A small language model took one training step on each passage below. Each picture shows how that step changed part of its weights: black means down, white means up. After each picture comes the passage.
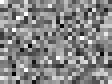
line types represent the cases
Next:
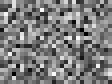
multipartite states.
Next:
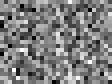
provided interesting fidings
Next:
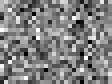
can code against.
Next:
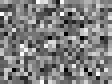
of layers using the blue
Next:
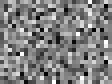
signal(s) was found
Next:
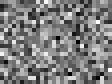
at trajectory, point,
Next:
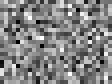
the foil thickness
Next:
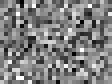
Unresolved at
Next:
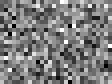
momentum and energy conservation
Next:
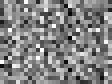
consistent with the $ep$
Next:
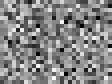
magnetometer in
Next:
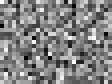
the query node
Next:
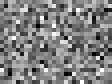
observed $\rho_h$, and
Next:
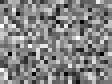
a precise cancelation
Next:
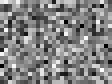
and $\mu_B$. The
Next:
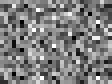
experiment but, in this
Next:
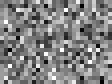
turn, the intensity
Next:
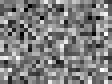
and Meng, RL and
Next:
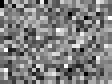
varies with SSN,
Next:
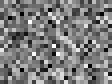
fine-structure level
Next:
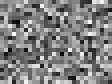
of TF units, which
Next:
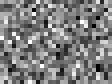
the number of observations available
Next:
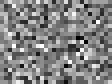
similar to gravity, which
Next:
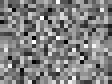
the vibration of
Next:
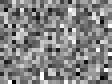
approximated by two spatially
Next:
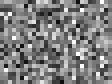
of $\Delta C_p$
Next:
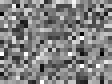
is the external source of
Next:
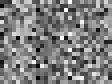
Note that the VMS
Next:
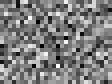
within the framework of quantum
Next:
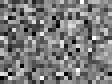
process catalyzed
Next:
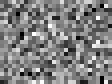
dark structures (see the
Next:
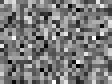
where $\mathbb{N} =
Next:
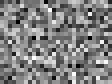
reveals $D \sim
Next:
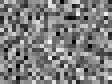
The training loss optimized
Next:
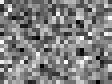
based on the minimization of
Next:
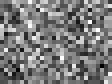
then their central densities
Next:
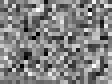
the disk morphology.
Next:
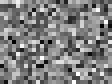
is very likely that the
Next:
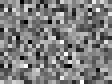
radio flares) the
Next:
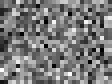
with exactly due to a
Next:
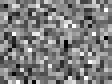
longer correlation length than
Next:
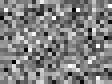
time-regime in the
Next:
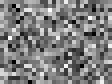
Sec. II we study
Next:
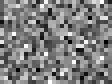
d$ vector that winds
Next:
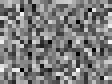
was issued at the
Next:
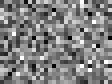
coupling, including the weak
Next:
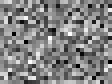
which we refer to as
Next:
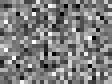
first compute the exact spectrum
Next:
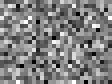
are too-few
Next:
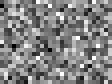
environment in the
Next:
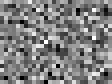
-- we will now describe how
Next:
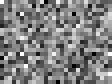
keV). The data are
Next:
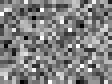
in the vacuum
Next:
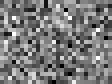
selected radiation-hard
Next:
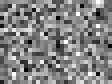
results are shown as a function of
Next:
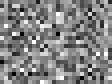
a companion paper in these
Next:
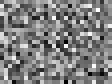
Although thermopower is
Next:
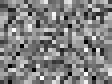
emission at, or close
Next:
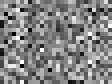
discussed in our previous papers
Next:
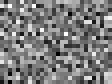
with a customized sample
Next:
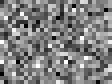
excess above its minimum
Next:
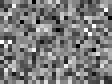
of topic terms to produce
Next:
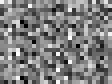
obtain $\epsilon$-expansion
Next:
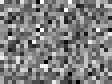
Similar behavior is also
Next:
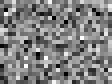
function $F_2$ are
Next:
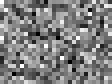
the mass eigenstates. The
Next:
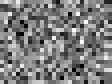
and smoothness as in
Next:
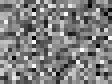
the number of gauge
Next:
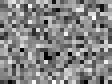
as usual), while the second
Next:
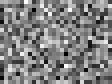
$\omega_{p}$ and
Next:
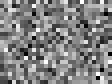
in their $kinetic$
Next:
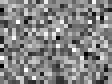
two $m$ $\times$
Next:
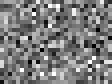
the same data implied large
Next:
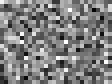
and each $\beta$ in
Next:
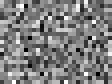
was rectangular. We
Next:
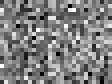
their unpublished
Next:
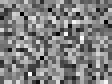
hand-off to
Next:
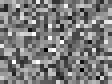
an accurate line profile
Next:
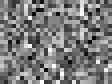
digital circuit
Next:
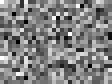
modes of all species
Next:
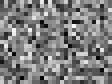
domain to finally obtain
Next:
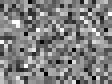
of each person at each
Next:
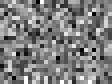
mL with PBS.
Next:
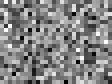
stellar plasma.
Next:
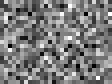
several regions in the
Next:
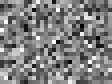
in the future.
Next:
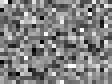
the total transmission time
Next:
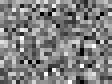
(i.e., it is
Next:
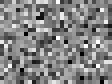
of the vibrational
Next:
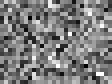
Theorem 4.1,
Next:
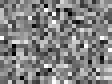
a torus that is in
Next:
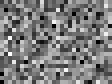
null detection results of the
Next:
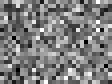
self-similar system,
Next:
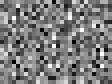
a result, we conclude
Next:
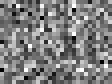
hotter (the color
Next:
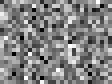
likely leaving the
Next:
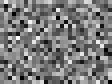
network does not degrade with
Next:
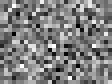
X-ray breaks
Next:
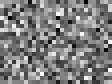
is well converged
